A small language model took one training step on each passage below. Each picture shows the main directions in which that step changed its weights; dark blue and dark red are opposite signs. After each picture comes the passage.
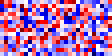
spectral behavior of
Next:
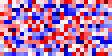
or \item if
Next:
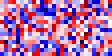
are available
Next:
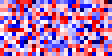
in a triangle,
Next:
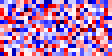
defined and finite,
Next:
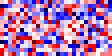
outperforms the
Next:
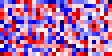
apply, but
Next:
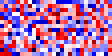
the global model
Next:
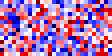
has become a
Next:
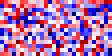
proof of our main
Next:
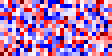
The observed values of
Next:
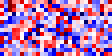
graphene and
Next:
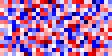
to 10). Based
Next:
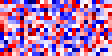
this paper we report
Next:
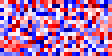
in nature with a
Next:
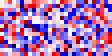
generated via
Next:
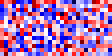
activity in the
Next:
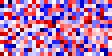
The article is
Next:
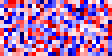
$I$ and
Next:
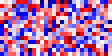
D= \left(
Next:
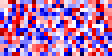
system in a low
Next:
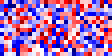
of zero.
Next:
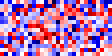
have disease in
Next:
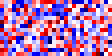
sum to one,
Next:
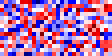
current theory in
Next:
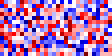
If applicable a
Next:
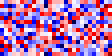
and first-order
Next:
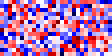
stones on
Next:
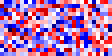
place names
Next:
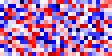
bands. This
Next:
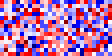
by a discrete
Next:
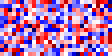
relieved by
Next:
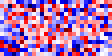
enhanced Fig.
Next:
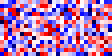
site can
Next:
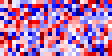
the most sensitive
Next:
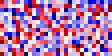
in Figure 1,
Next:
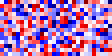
θ , while
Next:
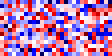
show that this is not
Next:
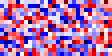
modules of
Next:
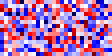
The first of these two
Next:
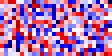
in which the potential
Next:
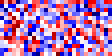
the feedback
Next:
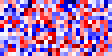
as $\mu\to
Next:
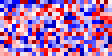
is developed as a
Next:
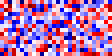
any $\varepsilon >
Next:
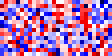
cannot close
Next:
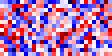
of the forward
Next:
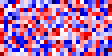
part of its internal
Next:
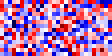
originate from
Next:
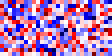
+ \gamma }
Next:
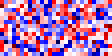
can solve this
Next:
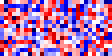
and then sieved
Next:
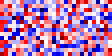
This report is the
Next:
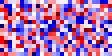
Conclusions and
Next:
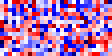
reveal three
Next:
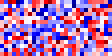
possibility that the
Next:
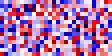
to save her
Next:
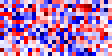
\bm \ will have
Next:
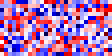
follow, with no sign
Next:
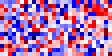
and the starting
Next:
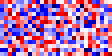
potential, from which the
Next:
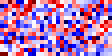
electrode or
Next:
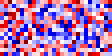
into an effective
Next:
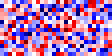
the survival and
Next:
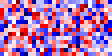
declare that the
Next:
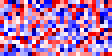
around 80
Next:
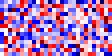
'w' is
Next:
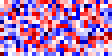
pretty simple
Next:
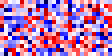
there exists an identical
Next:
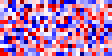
finite maximum value
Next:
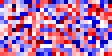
published by
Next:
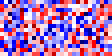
significant associations of
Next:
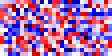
transposed here for
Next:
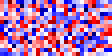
exponents and
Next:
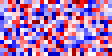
is essential that
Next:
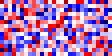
time is always
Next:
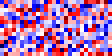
Climate change
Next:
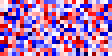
bonds which
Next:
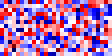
so that a $\mathcal
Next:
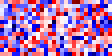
of tourist
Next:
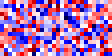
collide without
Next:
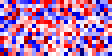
is given by a
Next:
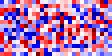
of this section.
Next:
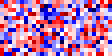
develop data analytics systems
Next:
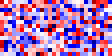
4 cases out of 12
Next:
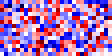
National University of
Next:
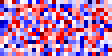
is bounded on
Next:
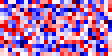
see how the tree
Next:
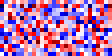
we only collect the
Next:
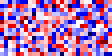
nodes. In
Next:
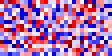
by HQS and
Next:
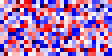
additional prediction that
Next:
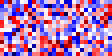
methods for parsing the
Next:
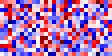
is reasonable
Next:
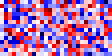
\quad \mbox{
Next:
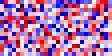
We define an action of
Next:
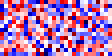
We assume from now on
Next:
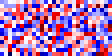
More recent and
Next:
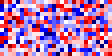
about the structure of the
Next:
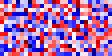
WP –
